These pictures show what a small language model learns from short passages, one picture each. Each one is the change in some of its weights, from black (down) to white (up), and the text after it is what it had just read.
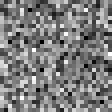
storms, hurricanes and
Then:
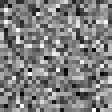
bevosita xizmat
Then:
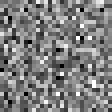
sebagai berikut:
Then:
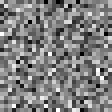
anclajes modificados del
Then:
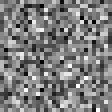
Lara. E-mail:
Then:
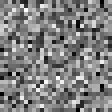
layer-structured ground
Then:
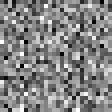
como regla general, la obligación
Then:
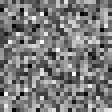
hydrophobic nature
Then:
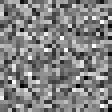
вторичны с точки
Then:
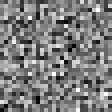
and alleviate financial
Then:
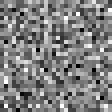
of African origin.
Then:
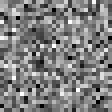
the homogeneous nucleation
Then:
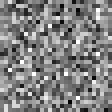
sensor output and the status of
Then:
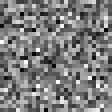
death in persons 15-49
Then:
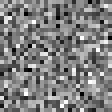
S.84 zur Streichung
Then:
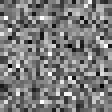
penal seria legítima
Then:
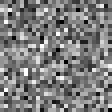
talabning 44 foizi import
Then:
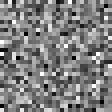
a los personajes. Se opta
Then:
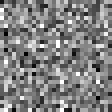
conceptualización de diferentes
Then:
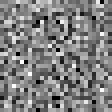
était forcée,
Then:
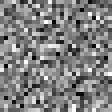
наиболее важных и
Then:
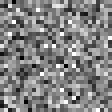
se hacían de manera
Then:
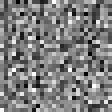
low complexity and excellent
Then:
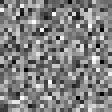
etish maqsadida keng
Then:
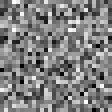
the theory of Paul Klee
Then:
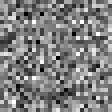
Kurt und Hans Jürgen
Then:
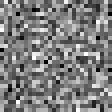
projects, students are asked to
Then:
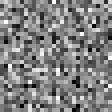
designing intuition-based rating
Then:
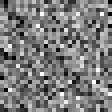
es importante, sobre todo, porque
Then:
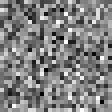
soil compaction. Heavy
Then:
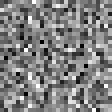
ansiedad. Aunado a
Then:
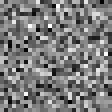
different regions of the Himalayas
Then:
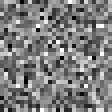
از طراحی
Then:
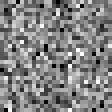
country, the University of Sto.
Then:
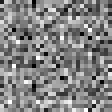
goal was to create a program that
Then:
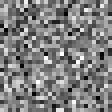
Fisica da Universidade Federal do
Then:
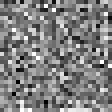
for ascertainment bias,
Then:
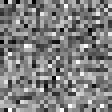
United States, some of their
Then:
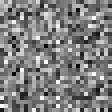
context of education reform, and then
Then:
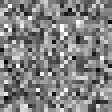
toshqol asosidagi kam
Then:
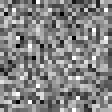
from shale had the highest K
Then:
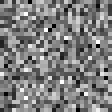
negotiated more than half
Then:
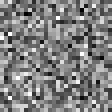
also formally prove the security of
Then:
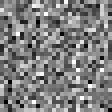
table (Table 3), we obtain
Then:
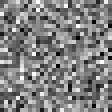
emptiness) and/or an
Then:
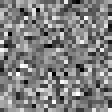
pesticides or Chemical
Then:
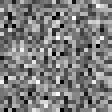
ta'lim muassasalari
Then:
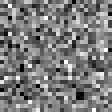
zoom platformasidagi
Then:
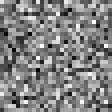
Literature* 1, s. 2
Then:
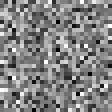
a no creure tot el que se
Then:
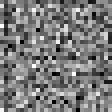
2 0 OMOBA KIRI
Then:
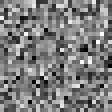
the general flow-specific
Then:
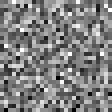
de coördinatie van
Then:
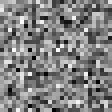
oil drop stays as
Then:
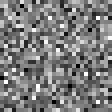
de provocar questionamentos sobre a
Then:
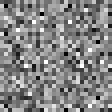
estos resultados fue presentada en el
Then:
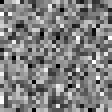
virtualization layer that can
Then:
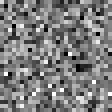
o ambiente natural e
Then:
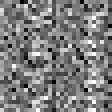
аридизацией климата
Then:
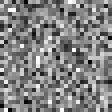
that dealt with the sense of
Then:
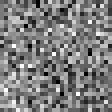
FTIR signals, (B)
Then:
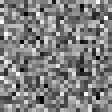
S et al., Metabolism and
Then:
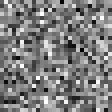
achieved through an open
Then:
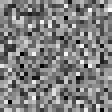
water needs for residential use,
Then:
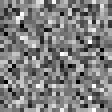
of text into characters,
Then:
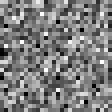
periods. 27 Yet
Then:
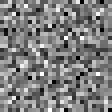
ser considerado como palco de
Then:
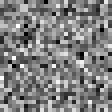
resource utilization and network
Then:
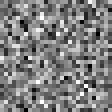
via *ns-2* are
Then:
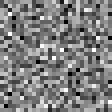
Manuel Martín
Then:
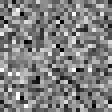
géoparc régional
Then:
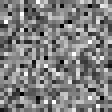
S. Naqsh san’ati
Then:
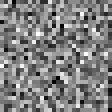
semantika, tarjima
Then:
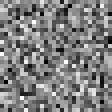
Furthermore, as to
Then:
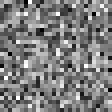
(8.27)$$ In this document
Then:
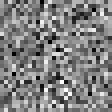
system of the Fontaine de
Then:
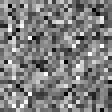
stress, classroom stress,
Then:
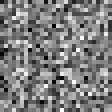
che ogni monade ha dei
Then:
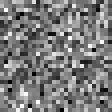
obtain one's nosodes, with different
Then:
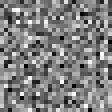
erzielt werden.
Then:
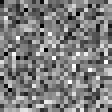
matematiksel olarak
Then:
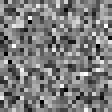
dann, wenn es mit den
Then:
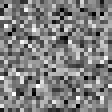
European parliament and of the
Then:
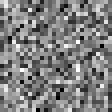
Di Kota Solo.
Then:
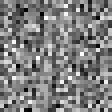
deemed it the work of an
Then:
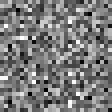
transmission trials was less
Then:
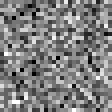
a level of fidelity that makes
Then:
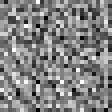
the buyer at the time of signing
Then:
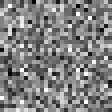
que as brancas e que os
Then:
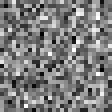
nine paragraphs of 'The
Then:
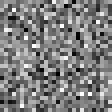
spent eighteen years in
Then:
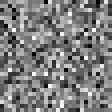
project, Protect Baltic,
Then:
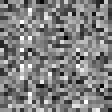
CHRONIC RENAL
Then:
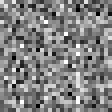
for centuries as a memory
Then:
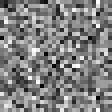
posibilidades, cuestiones éticas
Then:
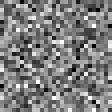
вазияти ўзгариб
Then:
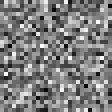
qilishi mumkinligi
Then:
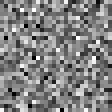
proverbialных средствах
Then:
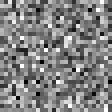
a series combination of two
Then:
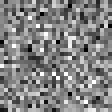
dastur, sog'lom
